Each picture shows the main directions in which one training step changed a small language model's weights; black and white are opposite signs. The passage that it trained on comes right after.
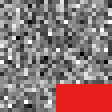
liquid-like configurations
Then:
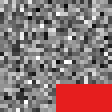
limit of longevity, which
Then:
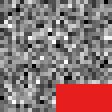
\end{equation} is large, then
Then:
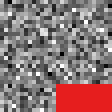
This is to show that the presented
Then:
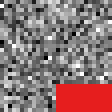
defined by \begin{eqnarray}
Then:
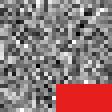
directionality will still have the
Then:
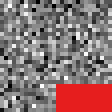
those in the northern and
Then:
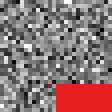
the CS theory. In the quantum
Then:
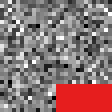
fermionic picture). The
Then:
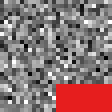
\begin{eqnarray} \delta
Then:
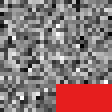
slices have very few pores
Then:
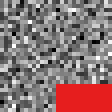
left and right, respectively. For
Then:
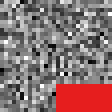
are comparable, simple positional
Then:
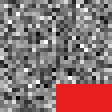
we could imagine. We observed a
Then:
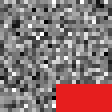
expressed in terms of the original density
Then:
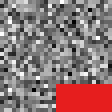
system are confined in different domains in
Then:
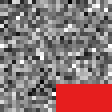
M6 for the first parts of the
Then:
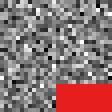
negative samples for each class.
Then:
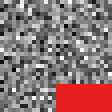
is given in more than one of the
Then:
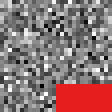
Schönenberg and
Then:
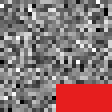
not be interpreted as signs of
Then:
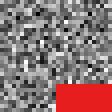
and this was already enough
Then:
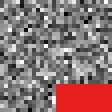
the magnetic field $|B| >
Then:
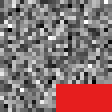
\end{equation} and since
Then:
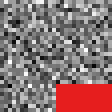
value of the external potential. The
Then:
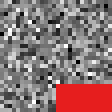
The cooling time behind the
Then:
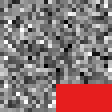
using a limited number of
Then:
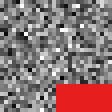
the input can take an
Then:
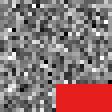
95\% confidence level and the
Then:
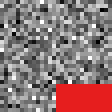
potential and an everywhere well
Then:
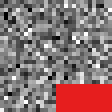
oxidative cut of
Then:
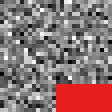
and on the microphysical
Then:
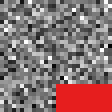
and loss rates. For each
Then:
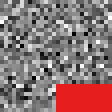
(2) of Theorem
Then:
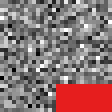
a plane. In this case, the
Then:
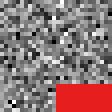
of the W$^+$ in the
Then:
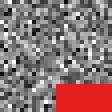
C_{r,k} = \langle
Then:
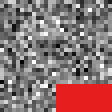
structure was investigated by X-ray
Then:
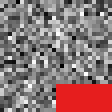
of motion allows us to
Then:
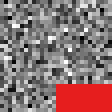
doing the calculation: $$d
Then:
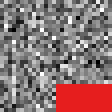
cross it, due to the potential
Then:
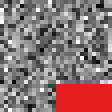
ordinary structureless fluid.
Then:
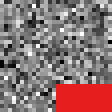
spectra fall within the range of the
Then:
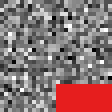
of the corresponding $\nu$ matrices
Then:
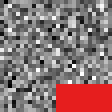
case of $a$-independent
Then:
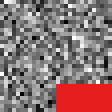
Wilson loop referred to
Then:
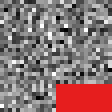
(positrons) and
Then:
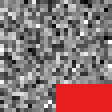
productivity. The Basic performance
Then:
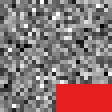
have investigated accretions of
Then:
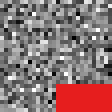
spinless charged particle of mass
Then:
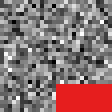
This reduction is not ``variationally
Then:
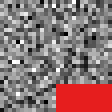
to ionize the universe at high
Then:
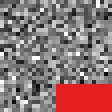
Monotonic trends are
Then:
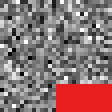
unknown stellar mechanisms
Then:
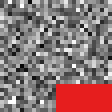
finite number of particles.
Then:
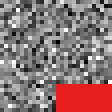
rotation period determined by
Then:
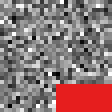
1 nm. The main source of the
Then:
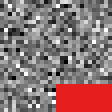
whereas there was evidence of
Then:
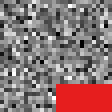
have the same lattice spacing
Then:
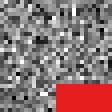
of the system is lost and
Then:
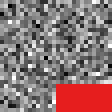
extreme smallness of the
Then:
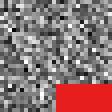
hours on average to complete on
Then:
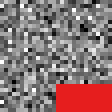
we would expect a lower mass
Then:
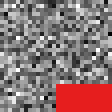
orbits is likely below
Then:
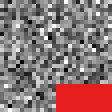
factory application. Solid
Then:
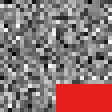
approach [13-14] combining the
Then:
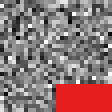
with the positions of the present
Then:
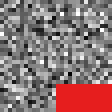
of variables, i.e.,
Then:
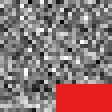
we discuss later. The set of
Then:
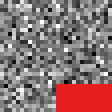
drive the background solution to develop
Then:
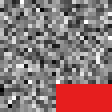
the dextran droplet
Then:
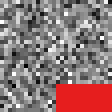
this band rather indicates the presence
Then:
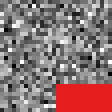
sources might present extended jets
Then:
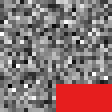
and with $s=0$. Figure
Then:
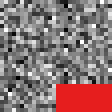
of nearby galaxies are clearly not
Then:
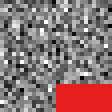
express their gratitude to
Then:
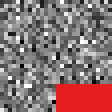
to be correlated. The temporally
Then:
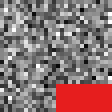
influence on its evolution and
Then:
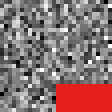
case for the MDI driven
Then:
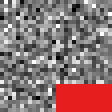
σ2 can be regarded
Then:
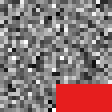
involved a differential
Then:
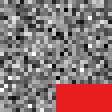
full LO NRQCD
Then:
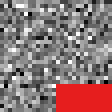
atomic ensembles}
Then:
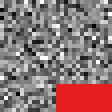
dispersed image. The analysis
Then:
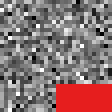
panel) and their effect on the
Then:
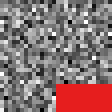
graph embedding. For
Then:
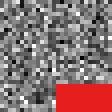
the POI from the current position
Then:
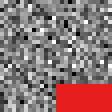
of energy over a wide range of
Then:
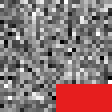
small effect and hence the assumption
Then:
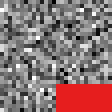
transaction costs. In
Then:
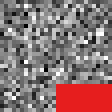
oxygen coordination.
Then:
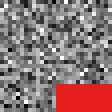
arms. The association of
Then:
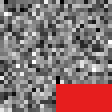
his laboratory, and
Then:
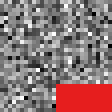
S. Lepe for valuable
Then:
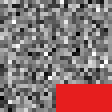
a decrease in voidage
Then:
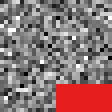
in their models. While the
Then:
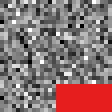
less\/} likely in
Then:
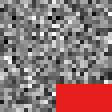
team. The Planck
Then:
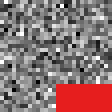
is given in Appendix
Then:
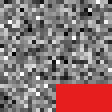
system with a smaller number of stars on
